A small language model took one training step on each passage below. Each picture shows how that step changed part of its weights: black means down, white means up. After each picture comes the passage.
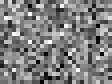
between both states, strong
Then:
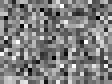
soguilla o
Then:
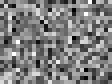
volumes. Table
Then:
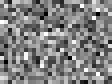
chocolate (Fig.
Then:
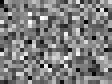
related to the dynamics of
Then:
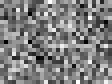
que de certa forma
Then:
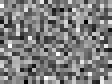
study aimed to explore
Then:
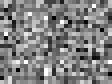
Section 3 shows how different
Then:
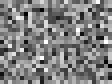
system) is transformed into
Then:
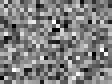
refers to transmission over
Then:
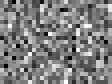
облепихи и
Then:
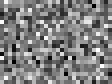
of SamSMU.
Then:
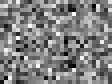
these problems. Based on
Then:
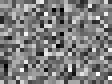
study is that because of our
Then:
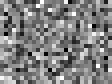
gráfico”. -
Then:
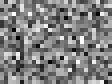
are negligible
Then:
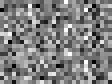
when the conditions for
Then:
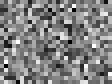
opportunities and
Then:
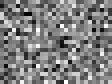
decay of the Van der
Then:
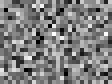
small fat crystals
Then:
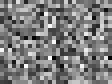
there is 59\%
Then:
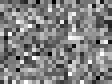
a comprehensive
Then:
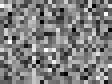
that the actual HI
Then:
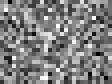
on Robotics,
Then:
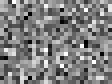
Rama Medical
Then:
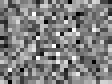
of the band gap has
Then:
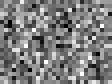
origin of life
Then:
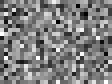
the mean relationship
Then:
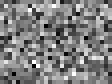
surgery (%)
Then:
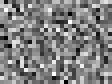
alter the domain
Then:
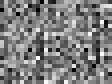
reappeared in 1992
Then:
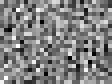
Plan Nr. 19,
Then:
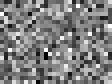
par les managers
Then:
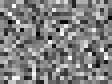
In: Frontiers
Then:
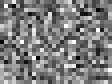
mencionar que la
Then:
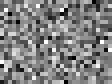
gives the best total
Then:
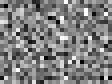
pond. The treated
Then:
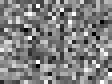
odd Chern number,
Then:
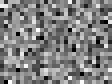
the feedback between the
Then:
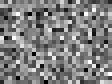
scripts for finding
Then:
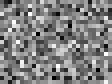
in modern times.
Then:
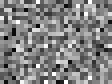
enrichment of the
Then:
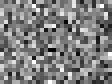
to develop a digital
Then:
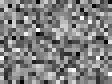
mucosa oral e
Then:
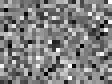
out sports activities
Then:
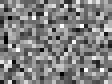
we can see that the performance
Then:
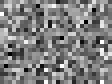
technique appeared as
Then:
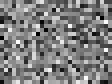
in our case is expressed
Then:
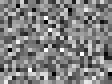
Note 3). At
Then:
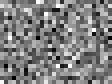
the present study was to find out
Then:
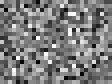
production of $J/
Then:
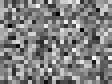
implement cause-related
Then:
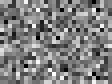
and affordability.
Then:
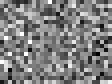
activates the student's
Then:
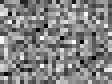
рангли матодан
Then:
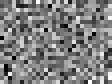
and substantial increase
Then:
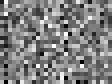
of the juice of
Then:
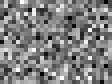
quyidagilar: -
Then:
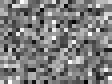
peculiarity of
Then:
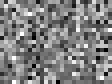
non-tilted Weyl
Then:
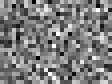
the study of superheavy
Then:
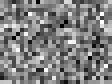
optimal energy routes is
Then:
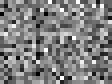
The reconstructed electron
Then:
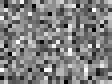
probably closer
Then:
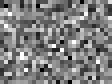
fidèle qui
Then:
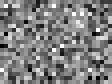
otherwise, could become
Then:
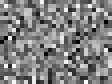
Notion, Kade,
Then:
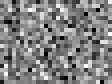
two basic Luttinger
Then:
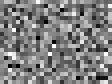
развивается в
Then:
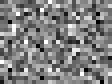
note $a$ the
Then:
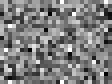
Smart PJU
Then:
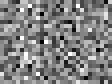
needs attention not only
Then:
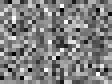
rather than as a potential
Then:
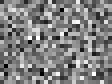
In such diagrams,
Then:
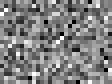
Suci ugi
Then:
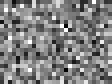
particles surviving
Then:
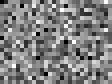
in early stage
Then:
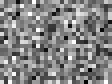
de los enlaces
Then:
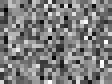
that, provided that an
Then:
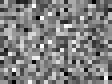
chart tunnels with
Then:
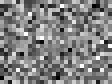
doctoral research is
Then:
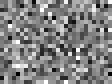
de competitividad.
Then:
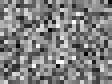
the intracranial
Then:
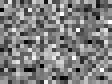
and variational calculations in this
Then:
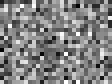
sending the report of
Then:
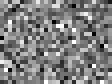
and supervision of, the
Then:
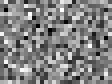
also known as sacred
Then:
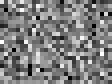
thus switch between
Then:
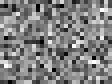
calculated. The second MS
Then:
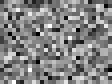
с выводами
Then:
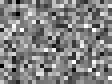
these requests and then
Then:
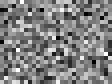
narrow resonance.
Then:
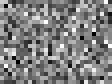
R., Madsen,
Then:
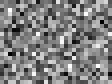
were of reagent grade
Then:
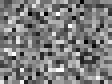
улар ташқи
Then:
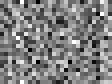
well approximated by the
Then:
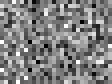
In other words, we
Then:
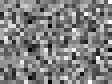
\bibitem[Godard et
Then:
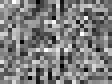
PEEK core
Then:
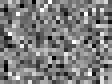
therefore conclude that the
